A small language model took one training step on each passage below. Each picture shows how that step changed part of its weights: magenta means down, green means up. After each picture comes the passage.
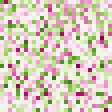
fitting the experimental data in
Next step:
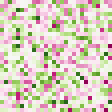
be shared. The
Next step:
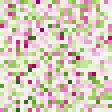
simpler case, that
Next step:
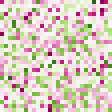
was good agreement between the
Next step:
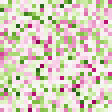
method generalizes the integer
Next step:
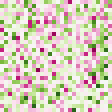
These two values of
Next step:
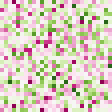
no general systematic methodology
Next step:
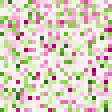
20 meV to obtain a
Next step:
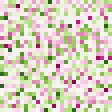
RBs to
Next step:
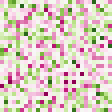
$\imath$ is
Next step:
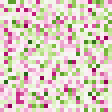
to the radiation condition for
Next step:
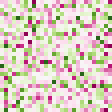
We also find that the
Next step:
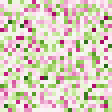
the AdS/CFT
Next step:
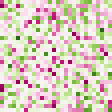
is minimized to near
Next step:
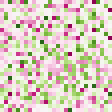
T}$ a set of
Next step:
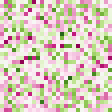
constant. In addition to
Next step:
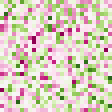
sum of the FSs
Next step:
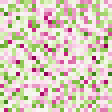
This result is already achieved
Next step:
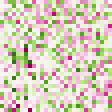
all finite temperatures. For
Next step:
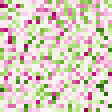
is through the electron
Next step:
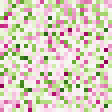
sum up, we have
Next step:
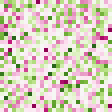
interval. Note that these
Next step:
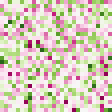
the projectile is
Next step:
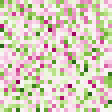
keep the spacetime which is
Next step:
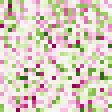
passage of the small
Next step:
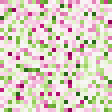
l\neq k$,
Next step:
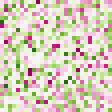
performance. Statistical
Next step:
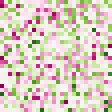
is symmetric under the operation
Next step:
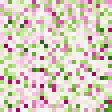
the whole mass of an
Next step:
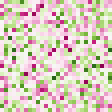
of a thin accretion disk
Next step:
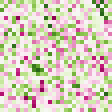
detection of extremist
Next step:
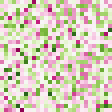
this issue by using the
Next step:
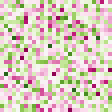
(2) yields a
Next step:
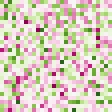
chemical potential $\mu$
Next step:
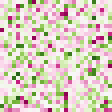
2. The locations
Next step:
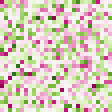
interpretation is taken at face
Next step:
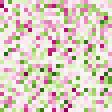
in the dipole, that
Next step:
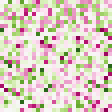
STM has been
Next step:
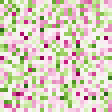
baryons and radiation remain
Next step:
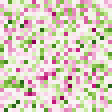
the fermions. These interactions
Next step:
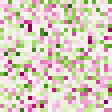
a result, we conclude
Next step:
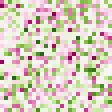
is a mapping between state
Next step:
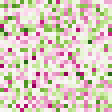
sizes are much larger
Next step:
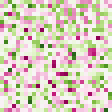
multiplicative constants do
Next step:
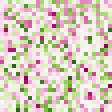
that the electrons injected
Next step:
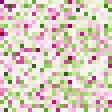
are you that
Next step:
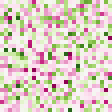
Frequency of
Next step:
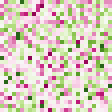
of the data, we
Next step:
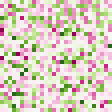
result are represented in the
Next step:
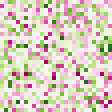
by fine-tuning
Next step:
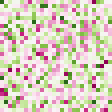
structures, it is indeed
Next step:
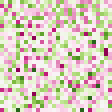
instabilities coming
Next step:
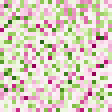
dead zone thus
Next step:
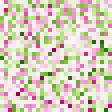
large compared to the physical
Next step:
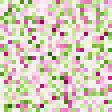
atoms, and the magnetic
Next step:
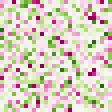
= 9 times that of
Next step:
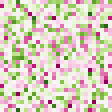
terms was found. We
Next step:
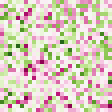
spectrum of the lowest
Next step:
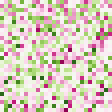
result, the four Weyl
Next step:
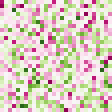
about the background as in
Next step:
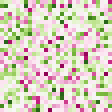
SU(N) system
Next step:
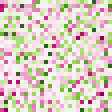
%% acknowledge financial
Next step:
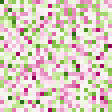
halo mass of $5
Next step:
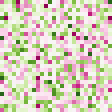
training framework trains the
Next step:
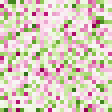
with coding at nodes
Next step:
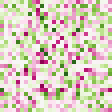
justification of
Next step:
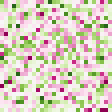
have been preserved,
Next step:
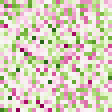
operators or service
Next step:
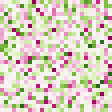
B$ per defect
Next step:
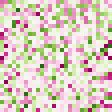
between the photons,
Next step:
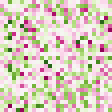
the requirement of current
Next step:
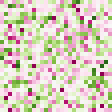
method (with vs.
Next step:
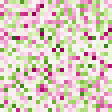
of a security or
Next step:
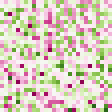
It is pointed out
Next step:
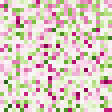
above the ABL,
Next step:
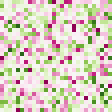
the other hand, any
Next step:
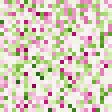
completely positive map acting on
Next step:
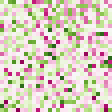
order to get a qualitative
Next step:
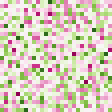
also normalized by its maximum
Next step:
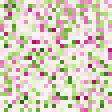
length of the trajectory can
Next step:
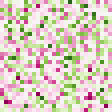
up as the transition point
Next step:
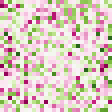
is the star's intrinsic
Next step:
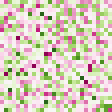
set to be the same
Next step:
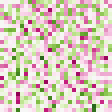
In order to illustrate
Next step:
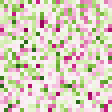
resonances are still there,
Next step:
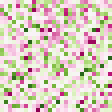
The mobility pattern of
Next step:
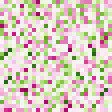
traditional circular source, which
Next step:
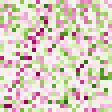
procedure of the substitution
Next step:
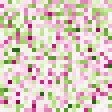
reactions. Two
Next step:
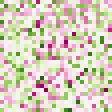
scenarios where switching occurs due
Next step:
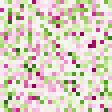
H$\beta$ fluxes
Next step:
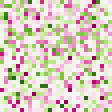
partial compositeness
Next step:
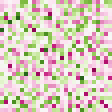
Working within the
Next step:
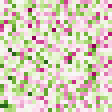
one periodic unit will contain
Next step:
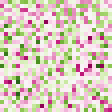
for the product state shows
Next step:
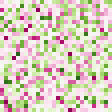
Gourgues for
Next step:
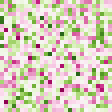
binned data and used
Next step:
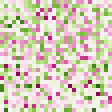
discussion). {\em
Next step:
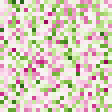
since measurement of the position
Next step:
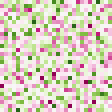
values. We get also
